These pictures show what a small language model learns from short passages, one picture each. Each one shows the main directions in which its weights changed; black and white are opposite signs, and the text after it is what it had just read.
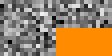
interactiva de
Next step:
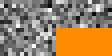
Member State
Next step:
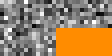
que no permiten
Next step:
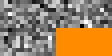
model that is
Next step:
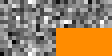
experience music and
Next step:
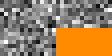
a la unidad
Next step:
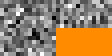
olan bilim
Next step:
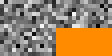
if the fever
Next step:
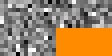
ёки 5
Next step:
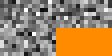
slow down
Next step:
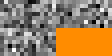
check if the
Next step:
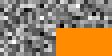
month along
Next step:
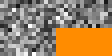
and contributed to
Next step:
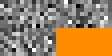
The aim of this
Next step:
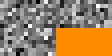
and reducing
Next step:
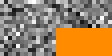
analysis to assess the
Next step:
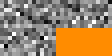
turkiy va
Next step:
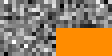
the future, we
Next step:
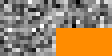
the study is
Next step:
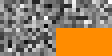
sociais de
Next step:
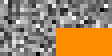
due to the many
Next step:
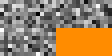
the most recent
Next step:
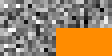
не только
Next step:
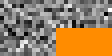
“Yuk va
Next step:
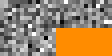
and saline control
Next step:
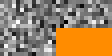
agar mau
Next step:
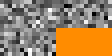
Materials and
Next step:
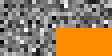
standards of quality
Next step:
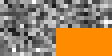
subjects, but
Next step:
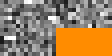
separating the
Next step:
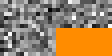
that received
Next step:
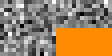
substrate according
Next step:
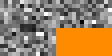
essencial que
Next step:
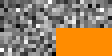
В статье
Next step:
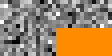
met deze
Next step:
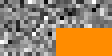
study, you should
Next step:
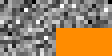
mensen in
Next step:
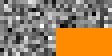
the growth at
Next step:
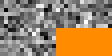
chemical components
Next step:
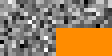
the elderly
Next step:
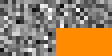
view that there would
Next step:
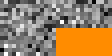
for making an
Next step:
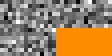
each batch
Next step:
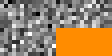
but the mean values
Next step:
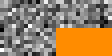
and overall
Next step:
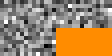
It can take
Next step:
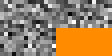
instrument, establish
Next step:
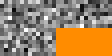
to different type of
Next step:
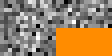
failure. The
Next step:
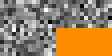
properties on the
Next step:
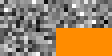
methods for managing
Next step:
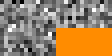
were deprived
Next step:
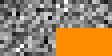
kistalar va
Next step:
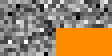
a preservação
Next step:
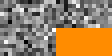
a thin,
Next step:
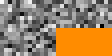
deep multiple
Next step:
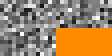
along with the
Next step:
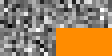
attendants who
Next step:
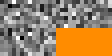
of spectral
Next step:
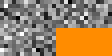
من علام
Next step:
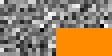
both teachers as well
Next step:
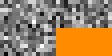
performance. The proposed
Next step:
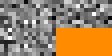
mas também como
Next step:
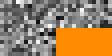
under Decision
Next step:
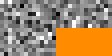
Los datos
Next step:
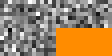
is restricted
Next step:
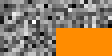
un valor de
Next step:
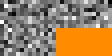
the destruction
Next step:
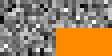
turli xil
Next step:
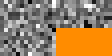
less than a
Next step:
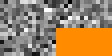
use of resources
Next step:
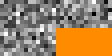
not ring and
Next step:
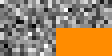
job by
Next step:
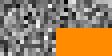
at school:
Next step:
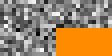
such as thin
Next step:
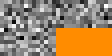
equitativa em
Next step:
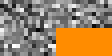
However, the
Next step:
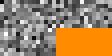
by multiplying
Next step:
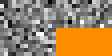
Brahmin family
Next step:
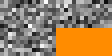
and financial resources,
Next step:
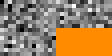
for Sequence
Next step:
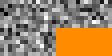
constrained environment
